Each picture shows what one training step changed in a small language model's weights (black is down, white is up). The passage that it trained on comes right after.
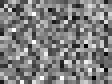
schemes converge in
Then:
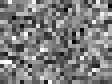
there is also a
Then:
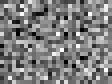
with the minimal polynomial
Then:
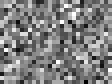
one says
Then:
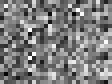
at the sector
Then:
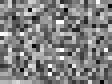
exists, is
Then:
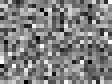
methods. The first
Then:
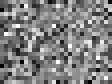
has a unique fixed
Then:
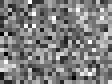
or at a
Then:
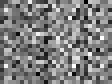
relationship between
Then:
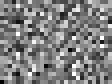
and only if
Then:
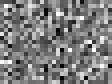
modification of
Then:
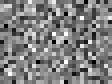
presented for convergence of
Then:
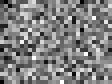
$Y$ such
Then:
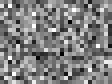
smaller than $
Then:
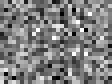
nef line bundle
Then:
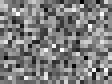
defined on the vector
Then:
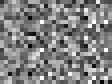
contradiction shows that
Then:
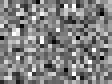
soliton if
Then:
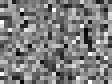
structures on lens
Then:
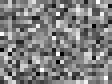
(ii) is
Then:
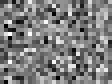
for the inverse of
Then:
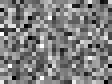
embedding. The
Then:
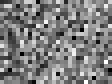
by its generating
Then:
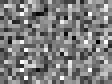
with the given
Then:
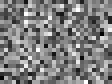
$M$ and
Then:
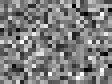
unless specified
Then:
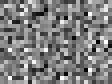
with the following
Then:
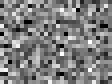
parler de
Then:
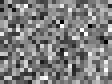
the axial direction
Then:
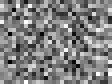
lower and upper bounds
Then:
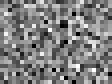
up to analytical
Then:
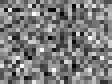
cohomology class in
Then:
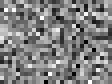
$\Theta \circ
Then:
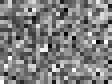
is exactly the change
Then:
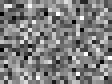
$G$ of
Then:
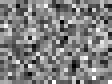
is well-known
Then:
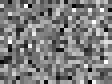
Finally, some
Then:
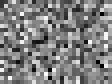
with this numerical
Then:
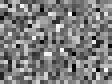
relative to the
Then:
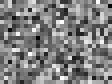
second is clear because
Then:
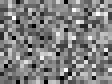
behaves differently
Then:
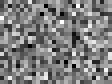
well as the last
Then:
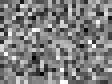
to the closure
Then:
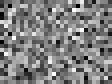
central limit result
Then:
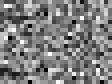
of the relative error
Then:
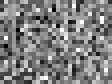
the dotted
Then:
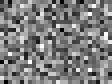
The minimal or
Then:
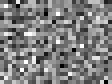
lift of
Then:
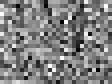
solve this problem,
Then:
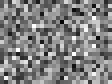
one obvious coordinate which
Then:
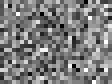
the smooth locus
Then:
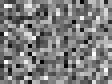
of the minimum
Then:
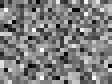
We also let an
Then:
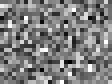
the last part of
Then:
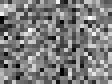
in such a way
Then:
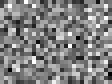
introduce it into
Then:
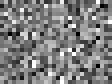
corresponding to Hopf
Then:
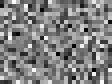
three approaches under
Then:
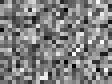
is the image of
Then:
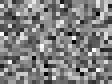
This is to say
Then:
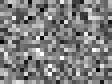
standard Euclidean problem,
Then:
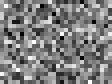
oriented on
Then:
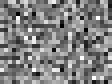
distance are smaller
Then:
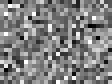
we do not
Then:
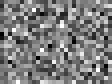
to obtain uniformly continuous
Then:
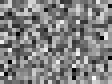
this is more
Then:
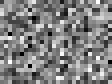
implication is a
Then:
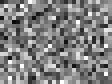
powers with
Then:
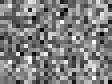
is enough to show
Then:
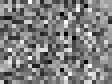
and consider the equation
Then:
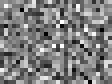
all abelian we have
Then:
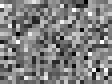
depends on the
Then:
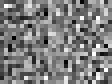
of the total
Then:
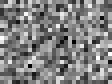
option is also
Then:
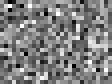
gives the probability of
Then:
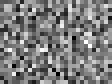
to extend the exact
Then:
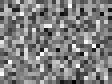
time necessary to compute
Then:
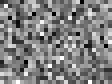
that, as operators
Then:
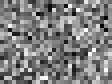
the unit cube
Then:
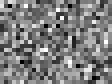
the planar
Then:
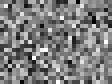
the hypercohomology
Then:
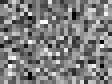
the performance measure
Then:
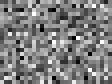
strongly in
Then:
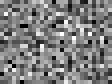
n$. Thus the
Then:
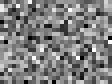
\noindent We shall
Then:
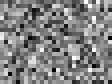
We recall that
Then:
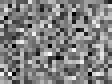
more accurate approximation
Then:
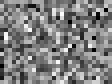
about the pointwise
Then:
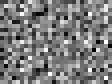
with the metric
